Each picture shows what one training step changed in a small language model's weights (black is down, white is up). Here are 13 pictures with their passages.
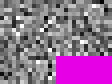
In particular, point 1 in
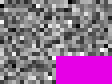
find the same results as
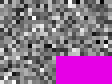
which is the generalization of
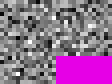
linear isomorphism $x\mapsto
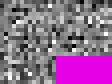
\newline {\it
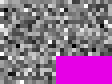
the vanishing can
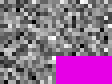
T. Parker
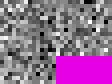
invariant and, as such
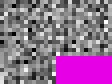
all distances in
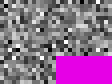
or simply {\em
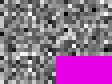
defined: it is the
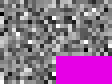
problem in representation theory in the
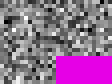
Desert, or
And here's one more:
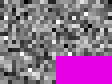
an Answer to
